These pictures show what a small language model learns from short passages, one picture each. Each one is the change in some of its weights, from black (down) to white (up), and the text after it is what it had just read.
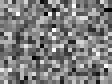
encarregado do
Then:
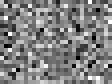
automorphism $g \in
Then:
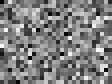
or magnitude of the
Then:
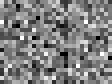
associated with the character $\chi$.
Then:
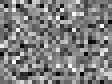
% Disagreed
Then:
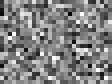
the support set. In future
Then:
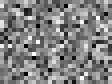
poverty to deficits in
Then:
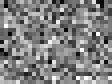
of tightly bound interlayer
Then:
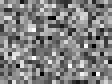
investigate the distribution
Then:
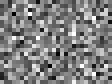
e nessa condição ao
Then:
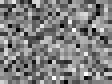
is vulnerable to the
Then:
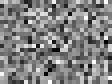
as data collection tools
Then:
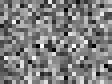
dynamics in the
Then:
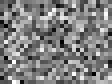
of game theory in a
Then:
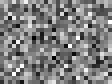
том, что
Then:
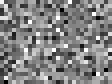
collection of object
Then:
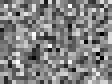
study symptomatology and
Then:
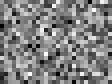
de prioridad y la de
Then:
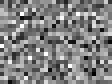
and BR designed research.
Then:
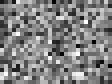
state condition readings of all
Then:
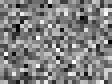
This study was carried out using
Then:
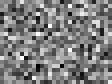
função de explorar
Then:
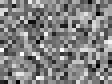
has become increasingly
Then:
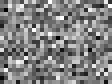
sohasida ro'y
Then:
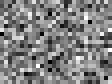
used to determine whether a
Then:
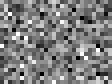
Нового часу
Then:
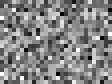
for misalignment - I.
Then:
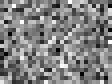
of the post modern age
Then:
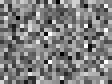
0$, as the set of points
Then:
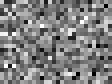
influence the effectiveness
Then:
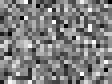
to the infinitesimal
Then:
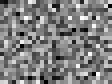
AnalyticsHub, I
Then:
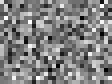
policy recommendations.
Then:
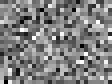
$v$, these `phase
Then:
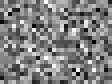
был предельно
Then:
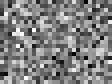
cubes in $\mathcal
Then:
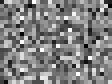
Testing the equality of
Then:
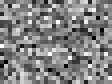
des organisations.
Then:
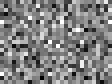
from historical PJM
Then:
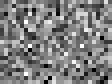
the adjoint grid with
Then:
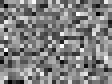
Students were asked to
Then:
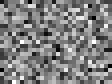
Santiago, a
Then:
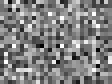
recover and hence
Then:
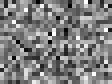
with isotropic thermal
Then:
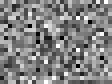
been an exhibition stand of
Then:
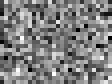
the point $p$. (In the
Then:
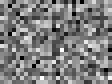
vertex set $V$. Let
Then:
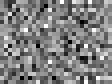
be ambiguous depending
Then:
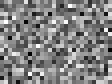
driving a resilient and
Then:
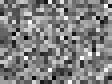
nonstationarity of the
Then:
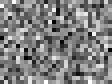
the circuit elements for
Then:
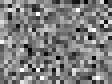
Note that $N_\OO
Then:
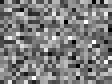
following Macdonald
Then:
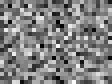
proof of a theorem of
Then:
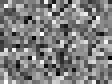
inequality can be upper
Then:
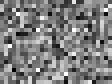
(Real Decreto
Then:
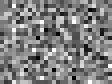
Komposterde L30
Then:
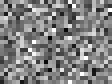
na navegação, no
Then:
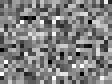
recent time transfer
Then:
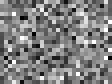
optimization function with a
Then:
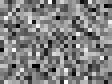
depends on both the phase field
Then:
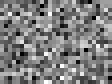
paper is dedicated to the
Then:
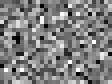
3. Effiong
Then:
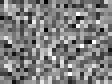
The capacitance (C)
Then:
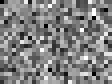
No obstante,
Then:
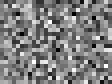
Semenyuk L.
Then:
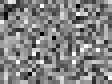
Equilibrium Time
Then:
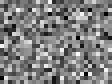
industrial water
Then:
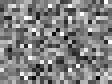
stages, potentially due
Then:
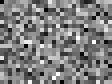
approach is suitable to
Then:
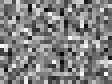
positivamente o
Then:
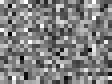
el factor demanda
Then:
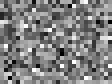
by other pathologist without
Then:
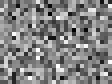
plaque. Compared
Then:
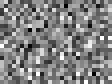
at hand.*⁹
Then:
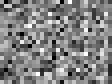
Résumé : Ce
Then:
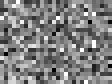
now still derives
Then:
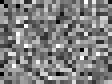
la diagonale.
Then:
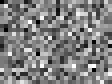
the Public Data File
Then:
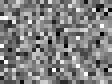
standard deviation before
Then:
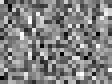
functions on the double of
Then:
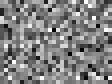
with a case analysis by hand,
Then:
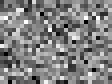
compensated to promote or
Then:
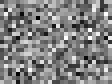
optical imaging;
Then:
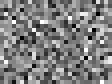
was observed at 0.29
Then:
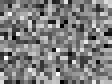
lemma will follow if the
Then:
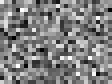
enhancing the
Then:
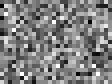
act, symbolically or
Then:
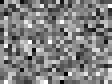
we define a mapping
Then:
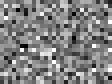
o surgimento do
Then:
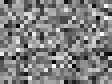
were stored for 10
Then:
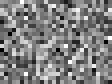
of key-element
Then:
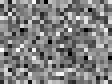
- транспорт
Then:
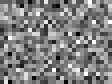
Remote Admin, and
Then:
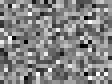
desta política e
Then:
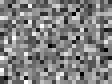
la educación en general.
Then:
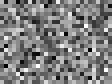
signed perms}.
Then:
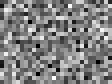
ot, quyosh va
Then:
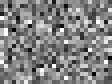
point of $X_F$ under
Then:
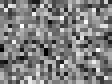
its roots. Following
